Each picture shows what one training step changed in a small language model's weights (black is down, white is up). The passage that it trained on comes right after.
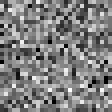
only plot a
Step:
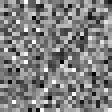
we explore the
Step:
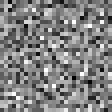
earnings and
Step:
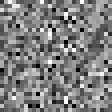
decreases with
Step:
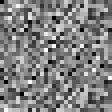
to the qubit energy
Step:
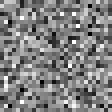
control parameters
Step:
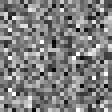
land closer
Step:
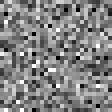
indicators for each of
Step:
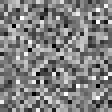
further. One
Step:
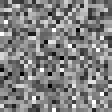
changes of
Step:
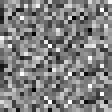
limiting factor for
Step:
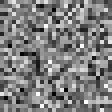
index can run
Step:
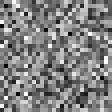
our model. The two
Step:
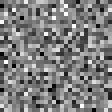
integrate this function
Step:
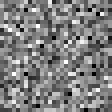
(and thus so
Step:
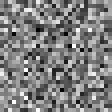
model which assumes the
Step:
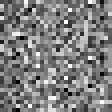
that, if they could
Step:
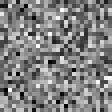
remain powerful
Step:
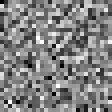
between 1 and 60
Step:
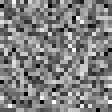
reconstruct an
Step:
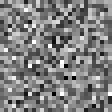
PFA but lead
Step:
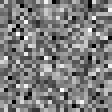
IPs, we
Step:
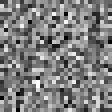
of dark matter
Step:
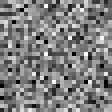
the energy exchange
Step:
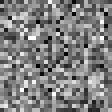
Harding \and
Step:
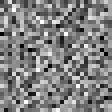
obtain a single sample of
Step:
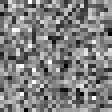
be inferred by
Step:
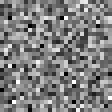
uncertain and so are
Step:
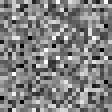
around the planet
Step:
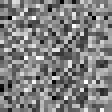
We add a
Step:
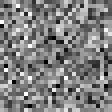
our data. A
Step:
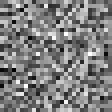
the bottom
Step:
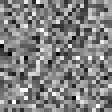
we assume no magnetic
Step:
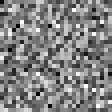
should be used,
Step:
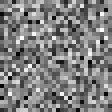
are due to cold
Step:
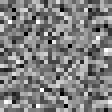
the AoGI
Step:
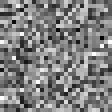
the fundamental
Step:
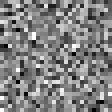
the other hand,
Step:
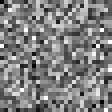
but consistently,
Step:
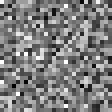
Bus Quantum
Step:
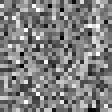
the change thus
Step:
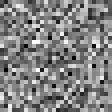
dos tipos
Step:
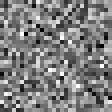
current of 5 nA
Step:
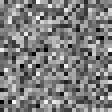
truly a
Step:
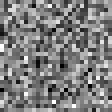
possibility that this
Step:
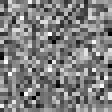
be extended to an
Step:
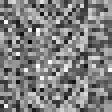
case of standard
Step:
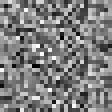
simulation was said
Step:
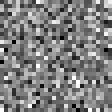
time series of
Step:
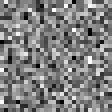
are comparably
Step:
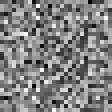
that partons are
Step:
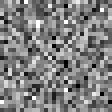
without polarizers
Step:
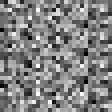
and then at higher
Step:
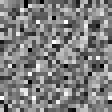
of O and WR
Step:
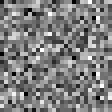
extended to use
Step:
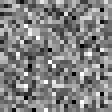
training sample,
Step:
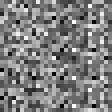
The learning rate
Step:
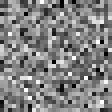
drawn from the
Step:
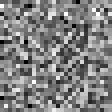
areas of larger
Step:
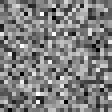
effectively. With
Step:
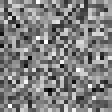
one may simply
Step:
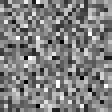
we proposed a number of
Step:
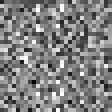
data is such that one
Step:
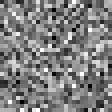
compared to characteristic
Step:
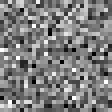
$t \rightarrow
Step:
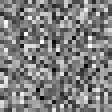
transmission models
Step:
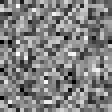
of the signal, these
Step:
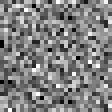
As a gross but
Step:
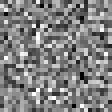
$p$ and of
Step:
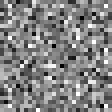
by smoothing
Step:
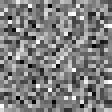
\langle \Delta E
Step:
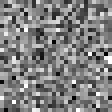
transitions between any
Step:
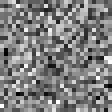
interactions. A
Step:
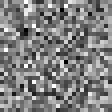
selection} The
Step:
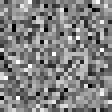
which the author may
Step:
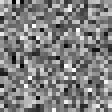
& Yes &
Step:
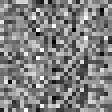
numerical codes
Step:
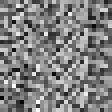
the family
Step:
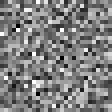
m$. It is
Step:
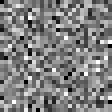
to three boundary
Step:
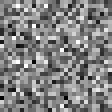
The first step
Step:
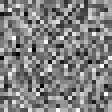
are needed to
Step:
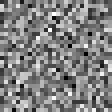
of disorder. The
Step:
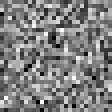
probable than the
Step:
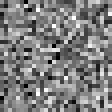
variable observed by the
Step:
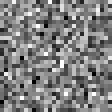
in isolated
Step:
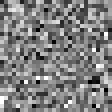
show the BER
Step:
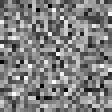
triplet finding
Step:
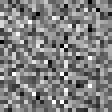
highlight the potential
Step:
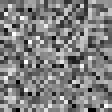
more important.
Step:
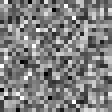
sites means
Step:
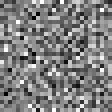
derivatives of
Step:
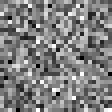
\langle i [
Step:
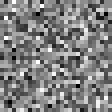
named and
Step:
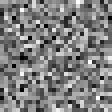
(SnS and
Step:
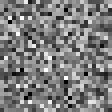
atoms, we
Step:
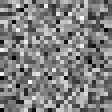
the gauge field
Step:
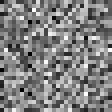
with the input
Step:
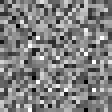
there will be no
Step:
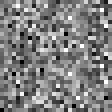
The ground state of
